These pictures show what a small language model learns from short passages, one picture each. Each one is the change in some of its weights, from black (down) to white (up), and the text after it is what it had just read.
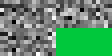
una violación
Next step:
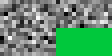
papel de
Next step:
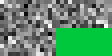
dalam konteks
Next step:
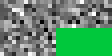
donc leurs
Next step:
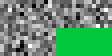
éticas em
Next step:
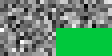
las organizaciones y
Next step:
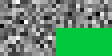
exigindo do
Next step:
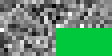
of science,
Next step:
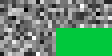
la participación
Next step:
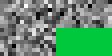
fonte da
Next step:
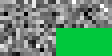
kerül az
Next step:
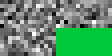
bij de
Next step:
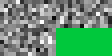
bo'yicha -
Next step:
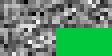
autores como
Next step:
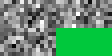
permanencia en
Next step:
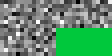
году, является
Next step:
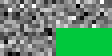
In premature
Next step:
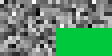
presents analysis
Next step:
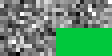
La etiología
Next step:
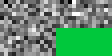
narsa va
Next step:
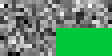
La création
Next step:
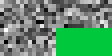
the Parc
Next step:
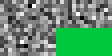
Hodder &
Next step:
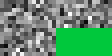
determinada por
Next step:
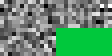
in materia,
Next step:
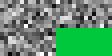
Problems and
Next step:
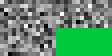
dominante e
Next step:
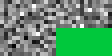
est bien
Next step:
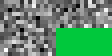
бу эса
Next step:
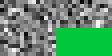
de la persona
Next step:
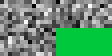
Saber na
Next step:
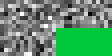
pas non plus
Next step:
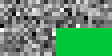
ligados ao
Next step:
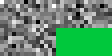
interativas e
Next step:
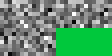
für Arbeit haben.
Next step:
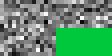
manusia dan
